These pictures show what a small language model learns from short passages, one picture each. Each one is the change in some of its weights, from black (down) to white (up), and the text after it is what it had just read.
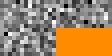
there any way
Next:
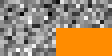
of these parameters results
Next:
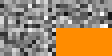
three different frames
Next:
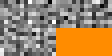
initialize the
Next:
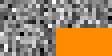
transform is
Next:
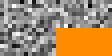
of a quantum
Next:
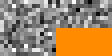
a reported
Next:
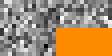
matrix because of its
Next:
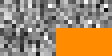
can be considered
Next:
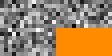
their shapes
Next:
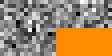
nodes with
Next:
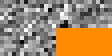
per unit
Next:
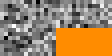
one community
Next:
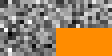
the largest
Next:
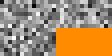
of events
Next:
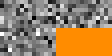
Time} As
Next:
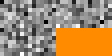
that of the
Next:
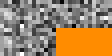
where the optical
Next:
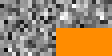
To what
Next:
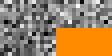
is the total number
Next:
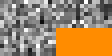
a graph
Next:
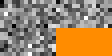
energy of the
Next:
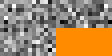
r is the
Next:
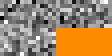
window that
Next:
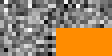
with gaps
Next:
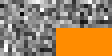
accounting for
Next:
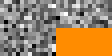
is due to the
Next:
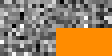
corresponding to the
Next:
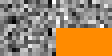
validity of
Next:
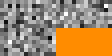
one obtains
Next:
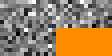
been appeared
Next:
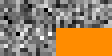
the UPS
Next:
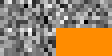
sufficient to
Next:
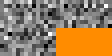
consistent with
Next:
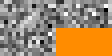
depends on the
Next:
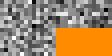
methods (for
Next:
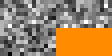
by including
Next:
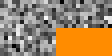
due to the
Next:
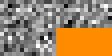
group $\rm
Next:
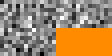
view of the
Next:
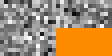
used a linear
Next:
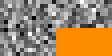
funded by
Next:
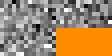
models (see
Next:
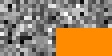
is symmetric between
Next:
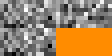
c c c c
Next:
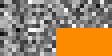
considered, for
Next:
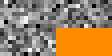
fields influence
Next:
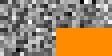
the ratios of
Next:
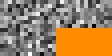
potential into the
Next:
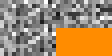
a consistent
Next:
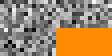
the states on the
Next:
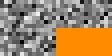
and spins
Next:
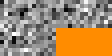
between clusters of
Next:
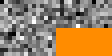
from IG
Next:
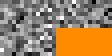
computations, we
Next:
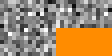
identifying important
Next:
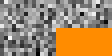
on the constraints
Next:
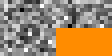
staking and
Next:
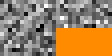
period of analysis.
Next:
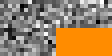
a DOE
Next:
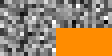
at the same
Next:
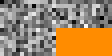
the external
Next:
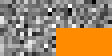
these appear quite
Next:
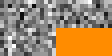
exclude most
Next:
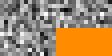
The choice of
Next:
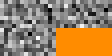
\\ \hline
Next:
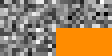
variance, and
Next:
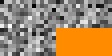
of the effects of
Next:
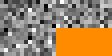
on motion in
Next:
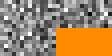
would be very
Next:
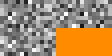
though the
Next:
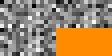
of the optical
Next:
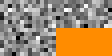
down contribution
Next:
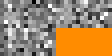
also holds
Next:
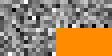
identified as the
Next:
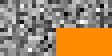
the relation between
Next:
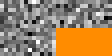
This creates
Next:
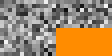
in writing
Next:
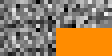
l l l c
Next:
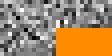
model case. The
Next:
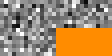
number of time
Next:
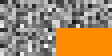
the correct
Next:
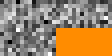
that this model and
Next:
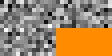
plane and
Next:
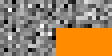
targets the
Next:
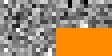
number of parameters
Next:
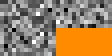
equation reads
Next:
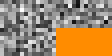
the perturbative
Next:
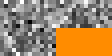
face value,
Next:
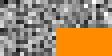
the explicit
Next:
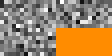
curves on
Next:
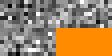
a secret
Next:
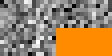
not far from
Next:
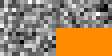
and predict
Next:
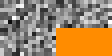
the erasure.
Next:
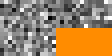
These trends
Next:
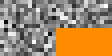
produces a
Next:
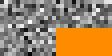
request from
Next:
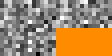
to characterize
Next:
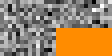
ensure the
